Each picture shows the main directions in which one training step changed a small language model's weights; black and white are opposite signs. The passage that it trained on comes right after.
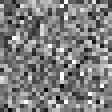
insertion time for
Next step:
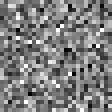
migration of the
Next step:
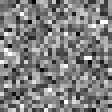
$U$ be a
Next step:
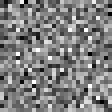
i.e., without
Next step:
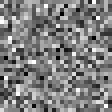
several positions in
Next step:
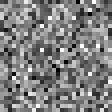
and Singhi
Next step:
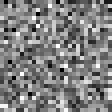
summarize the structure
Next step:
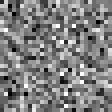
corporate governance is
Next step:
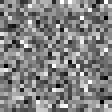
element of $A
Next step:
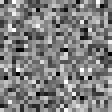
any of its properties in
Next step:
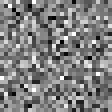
having acute MI
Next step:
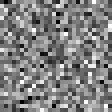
and stages of
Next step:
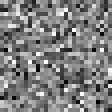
condition imposed, and
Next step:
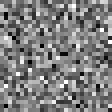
especially in
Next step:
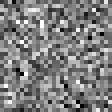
for $0 \oplus
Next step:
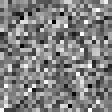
activity of *T.
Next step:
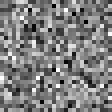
not causally connected in
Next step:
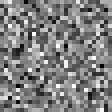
the impact of consuming
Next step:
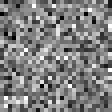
to second order. The
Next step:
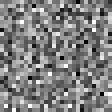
in a Monte
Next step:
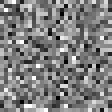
propose a novel
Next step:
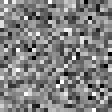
transmitted power is
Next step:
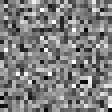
In criminal
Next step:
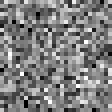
in x Thus, one
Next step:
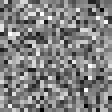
approximations. In
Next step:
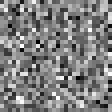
generation as a
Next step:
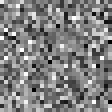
devices which are
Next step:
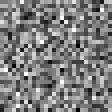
administered with
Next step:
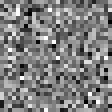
we conclude that
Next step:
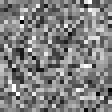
filter driven by
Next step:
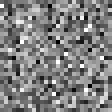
with an average strength of
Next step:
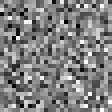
$ such that $ x
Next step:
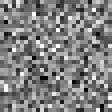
likely stressor.
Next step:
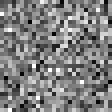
correspond to matrix string
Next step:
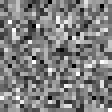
same maximum size as shown
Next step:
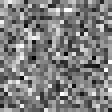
ages, so we
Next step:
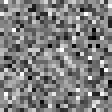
to check the number of
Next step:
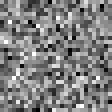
same location from the
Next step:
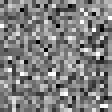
} filtration is
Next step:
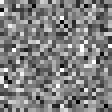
n)$. It then follows
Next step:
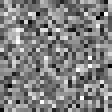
pressure into the
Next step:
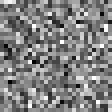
Signal to noise
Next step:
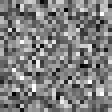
be caused by
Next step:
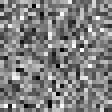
if somebody
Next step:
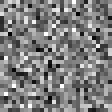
refinement : A
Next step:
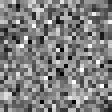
presented graphically in
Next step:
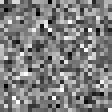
Ireland) and
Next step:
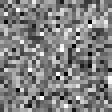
label by conducting
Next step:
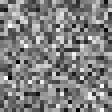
necessary condition for the theory
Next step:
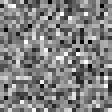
latitudinal distribution
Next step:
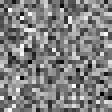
the elastic properties
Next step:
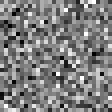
\in S$ such
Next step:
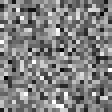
yields good performance in frequency
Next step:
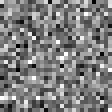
in blue and
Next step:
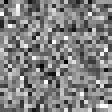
this way, we obtain
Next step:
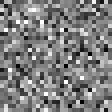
for all $g
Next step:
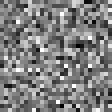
identifying obstacles
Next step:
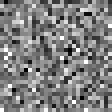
to the employee who
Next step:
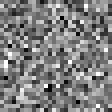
$T$ acts
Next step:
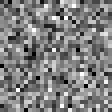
the turbulence
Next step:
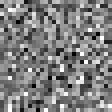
the flow. No
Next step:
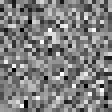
is that if there is
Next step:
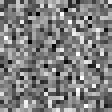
Since the only homogeneous
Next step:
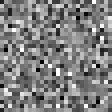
in the two-dimensional
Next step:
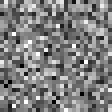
type k are independent and
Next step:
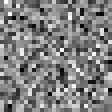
narrow structure at mass
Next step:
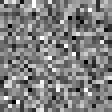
confocal volume.
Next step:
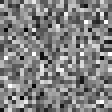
organization; -
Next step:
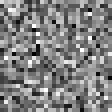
the different users,
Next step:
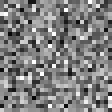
impossible without
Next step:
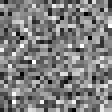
to infinity
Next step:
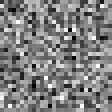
the magnetic order.
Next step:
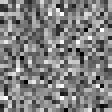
because it is directly
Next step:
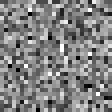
of ethics of
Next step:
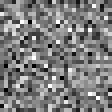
unique solution $\psi$
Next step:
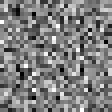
matter, the definition
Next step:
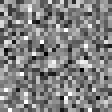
species $k$ that
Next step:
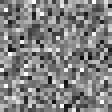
not in $\mm$.
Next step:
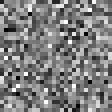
of natural sciences
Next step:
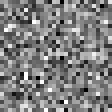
$n$ and
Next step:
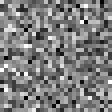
monitoring and
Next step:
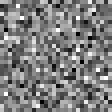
as is commonly done
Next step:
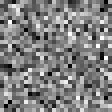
convergence in terms of the
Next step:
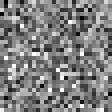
{\partial d}
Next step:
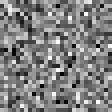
at higher risk include those
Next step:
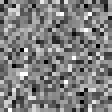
which, there are a
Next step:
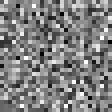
paper, which correspond to
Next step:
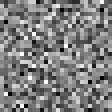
Map of potential
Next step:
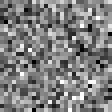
For simplicity,
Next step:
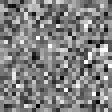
distribution coefficients can be
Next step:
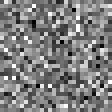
As shown in Figure
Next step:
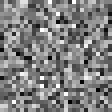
which exceeded
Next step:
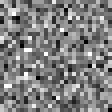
such a program and
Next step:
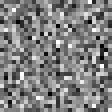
into a two-dimensional
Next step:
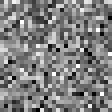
ruled surface,
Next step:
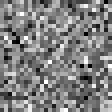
horizontal line in
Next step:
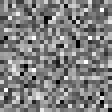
runtime traces
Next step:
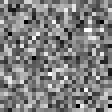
our filter.
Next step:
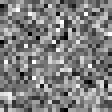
phase in combination with
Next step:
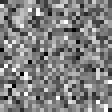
on developing new and
